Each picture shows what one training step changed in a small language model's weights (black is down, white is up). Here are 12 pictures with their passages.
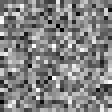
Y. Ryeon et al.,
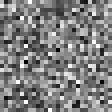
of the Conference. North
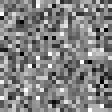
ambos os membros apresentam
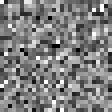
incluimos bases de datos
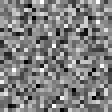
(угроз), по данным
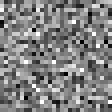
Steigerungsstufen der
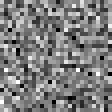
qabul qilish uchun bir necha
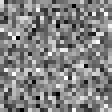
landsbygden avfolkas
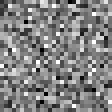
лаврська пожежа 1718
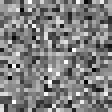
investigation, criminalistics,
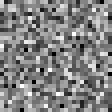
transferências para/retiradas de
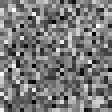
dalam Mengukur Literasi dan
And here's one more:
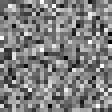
его стороны [1-5].
